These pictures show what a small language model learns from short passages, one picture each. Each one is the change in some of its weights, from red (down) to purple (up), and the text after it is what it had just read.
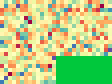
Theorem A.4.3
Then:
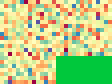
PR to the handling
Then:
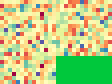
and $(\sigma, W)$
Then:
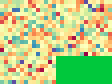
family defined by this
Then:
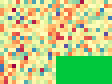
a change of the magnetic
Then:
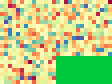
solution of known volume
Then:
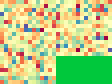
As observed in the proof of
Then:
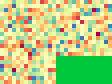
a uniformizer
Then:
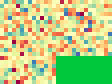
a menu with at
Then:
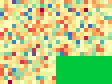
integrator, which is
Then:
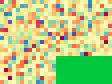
the point of view
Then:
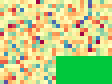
stellar mass of
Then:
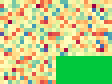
by Razi
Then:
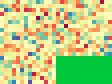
gauge, which is
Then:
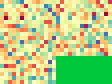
is damped and
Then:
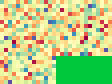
This strong flavour
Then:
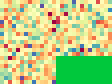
then associated with recent
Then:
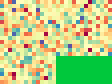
we must evaluate how important
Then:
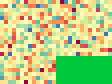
A prediction with MC
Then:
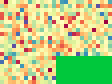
transmitted light
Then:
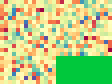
Hepatitis C
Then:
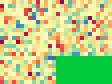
electron density model. It
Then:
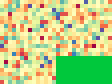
that $X=\nabla
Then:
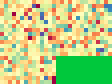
from reinforcement
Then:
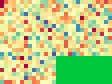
quantum invariants
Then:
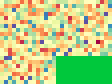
if there exits an
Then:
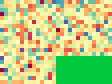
of any organ (or
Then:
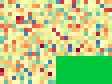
Dr. Ashok
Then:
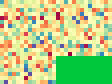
is obtained. It is shown
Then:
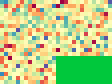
keep increasing
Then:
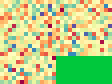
is consistent with models
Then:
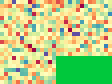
of constant exponent case
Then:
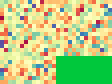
on $\Delta$. A
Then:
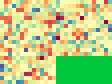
was present in both water
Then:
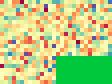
preparation strategy
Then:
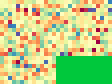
after de-embedding
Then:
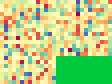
objects in an
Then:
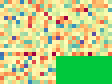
expression reduces to
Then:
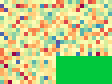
of respondents who do
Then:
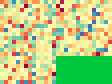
of other correlation-
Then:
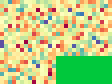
are employed.
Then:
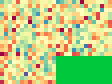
GCD and RM
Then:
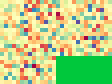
increases. However, this
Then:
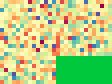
we consider the scalar
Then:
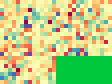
dB and almost
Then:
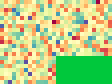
was wobbled
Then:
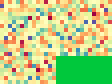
We are interested in
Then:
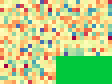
residual loss
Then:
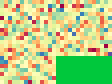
of each specimen.
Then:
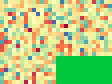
clarifying the
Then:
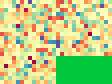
injective. %We
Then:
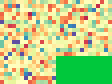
higher mean score in
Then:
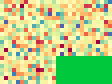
The richness of
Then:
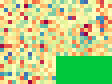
with those obtained in this
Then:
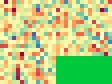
inverse scattering
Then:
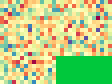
did not significantly
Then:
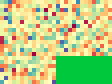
the \Neel vector
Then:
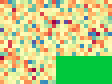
equipment you
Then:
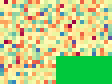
$G$ and the number
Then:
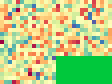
electron continuesly
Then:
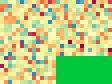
quantum and classical
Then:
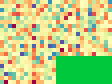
proved the following: Let
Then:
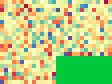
is the total vertical
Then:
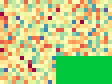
.The consumption
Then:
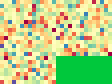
six days'
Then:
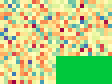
and compare it to that
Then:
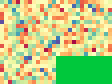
and iterative linear
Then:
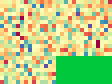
Ball, K., and
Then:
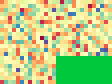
results in rates and
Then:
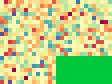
theory, Tokyo
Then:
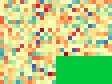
activism, such as
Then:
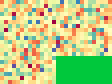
For even degrees,
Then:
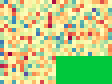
are commonly used in
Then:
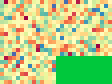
horseshoes and
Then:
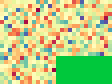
and the discrete
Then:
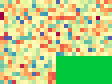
substance, was obtained.
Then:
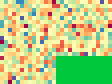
barriers to using
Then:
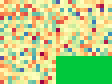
maximum of the cross section
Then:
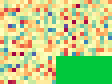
some rhombic
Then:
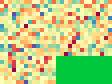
HVDC can be
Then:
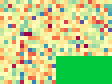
in both cases is
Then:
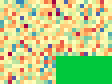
barriers and
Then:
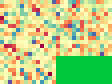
cost $R$ and
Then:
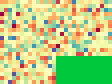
If data can be 622
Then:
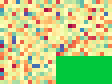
- Created Dec
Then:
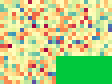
conductivity, high
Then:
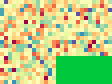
well as TB control
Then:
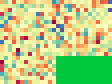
choice based on past
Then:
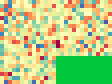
and tables.
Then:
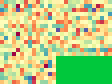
because the force of
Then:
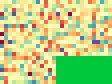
The Umayyad
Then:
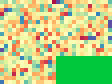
after adjustment for
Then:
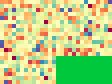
secondary track
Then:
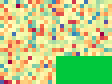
zero [Theorem
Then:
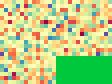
with the choice of
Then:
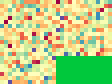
volume of the shell
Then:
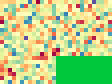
exercising this
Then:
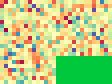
este aspecto de
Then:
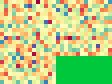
disturbances in
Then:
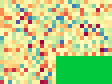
Between the Stress
